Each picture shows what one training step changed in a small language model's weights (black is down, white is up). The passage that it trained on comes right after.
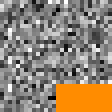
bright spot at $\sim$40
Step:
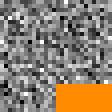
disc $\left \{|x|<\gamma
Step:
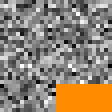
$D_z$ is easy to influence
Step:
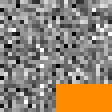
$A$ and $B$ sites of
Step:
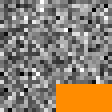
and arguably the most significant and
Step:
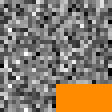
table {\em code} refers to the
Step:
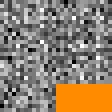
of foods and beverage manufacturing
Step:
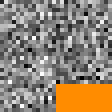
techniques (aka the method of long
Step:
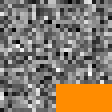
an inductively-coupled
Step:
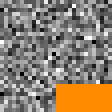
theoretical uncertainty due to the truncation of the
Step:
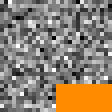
quantity $$ \mathcal{E}(t)
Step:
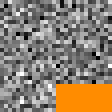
We discuss the size and shape of the perturbative
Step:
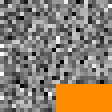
A+f(A)$ for all
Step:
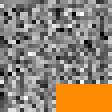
graphene area compared to when the substrate is
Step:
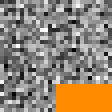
Environmental Management, Nnamdi
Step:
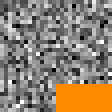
a shot on a target, is dependent
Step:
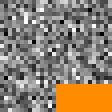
and Dubelar (2003) claim
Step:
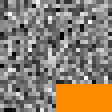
as a function of $1/N$
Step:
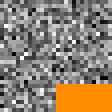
period is about 95 min. The orbital states
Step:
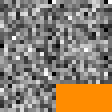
to the minimum of the free energy functional.
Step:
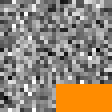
covers 8 km. Thus, together they
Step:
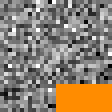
to meet the system load, then assistance
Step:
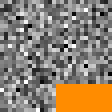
that the elements associated to unitarily equivalent
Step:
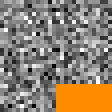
function of the measure of its interior, which
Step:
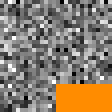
DSSSD. \begin{figure}
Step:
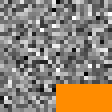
divided into two main clades, including
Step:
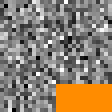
for a diagrammatic analysis of $\rightarrow
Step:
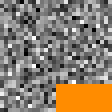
that $\mathcal{T}\circ \alpha
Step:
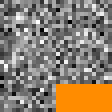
pursued using the present data. The
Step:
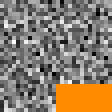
depends on the population studied and the methods used
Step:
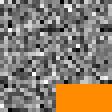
\Bigr\vert ^2 \dx
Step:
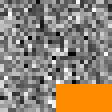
framework a widely recognized agile methodology in
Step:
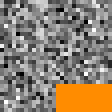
cough and hoarseness are linked
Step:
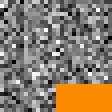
Sattar, and Mahit
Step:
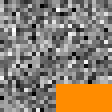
In language learning, motivation encourages the
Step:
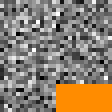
velocity distribution are computed and compared in
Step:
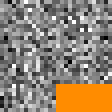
of patients after cancer therapy.
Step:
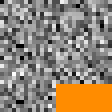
given that $\frac{d}{dr}
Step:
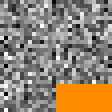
is less suspicious than communicating
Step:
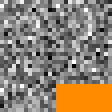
related to investment. If the financial
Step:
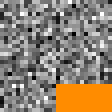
when the problem remains continuous in space. For
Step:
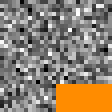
conditions exist. This is because in this case
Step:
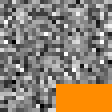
Recall that $X=v |X|$
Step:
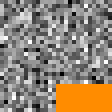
magnet producing a gradient field in the
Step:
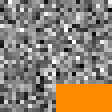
solutions. The results obtained at 25° by
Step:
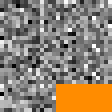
$\alpha$ and $\beta$ be integer
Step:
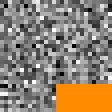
for Experiments 1 with $\delta =
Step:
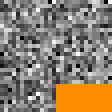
to the elements of a model's input space
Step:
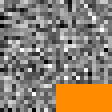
highlight features such as short antennae
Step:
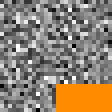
train deep learning. Many of the available
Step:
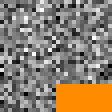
and three dimensions, for which we predict
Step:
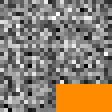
classical Ayurvedic polyherbal
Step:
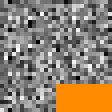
be particularly effective. Individuals in
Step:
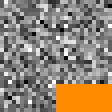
fissure (Reichert
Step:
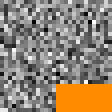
the risk of experiencing car sickness
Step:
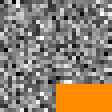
this paper. At difference with Ref.
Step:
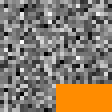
equation of motion for the reduced density matrix
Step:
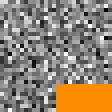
vertical length before they leave the corona
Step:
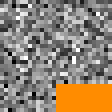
be alleviated as these games
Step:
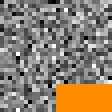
expected Airy function from the initialization
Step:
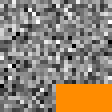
but with a larger impact area. The
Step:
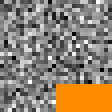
the nucleus and remnant
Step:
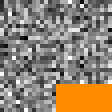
each moir\'e unit cell.
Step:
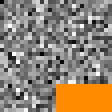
referees for their valuable
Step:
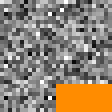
previous canonical \calel\ structure can be
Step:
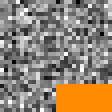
simplices, every such triangular face is
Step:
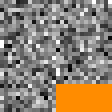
from $\Kc$ is closed, and
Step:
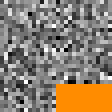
thick SOI platform is enabled by a
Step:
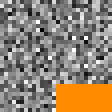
boundary and is designed to represent time since
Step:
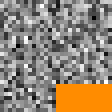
schools. In the Same
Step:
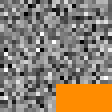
^{\mu \nu \kappa \lambda
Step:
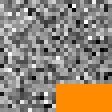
written as separable forms. Such correlated states
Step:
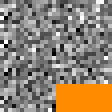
and Legal Constraints Some
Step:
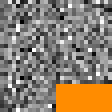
\begin{document} \title{A
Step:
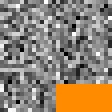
biaxial NCF was studied
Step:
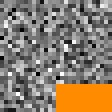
principal angle between $X_k$
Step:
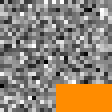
panels (Arellano-Bond
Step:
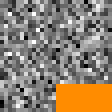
quasitriangular one. Our
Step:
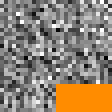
| paerr | Error of the
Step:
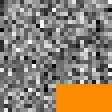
edge. However this is not true, as
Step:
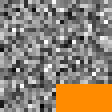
found. In fact, comparing Figure
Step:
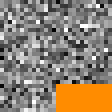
partitions are well-ordered. \
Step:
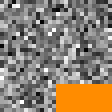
recent extraction of the helicity amplitudes for the
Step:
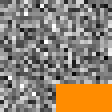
K.V. Tsyhankov³
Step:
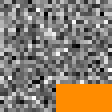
the efficacy of the most recent
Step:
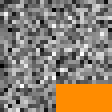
is defined as: $$H_p =
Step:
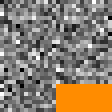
large-scale studies are recommended to
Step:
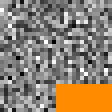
a set of activities from the *d.
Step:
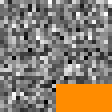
density for the rigid rotor one
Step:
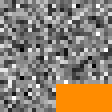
\begin{cases} \cosh n
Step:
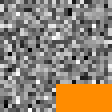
(2016). Police legitimacy
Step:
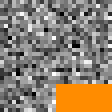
service life is uncertain in the industry.
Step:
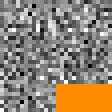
goodness of fit were faced by the
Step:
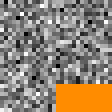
\hline (Codimension $k$)
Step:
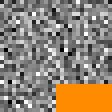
early months of 2020. As a
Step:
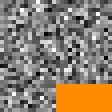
there is another requirement that the universe be
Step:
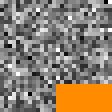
to predict and control the fibre orientation
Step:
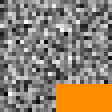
at a later stage. - Data will be
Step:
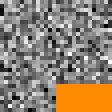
the formation of an air pocket in
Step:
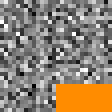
of Kodungallur nor the study
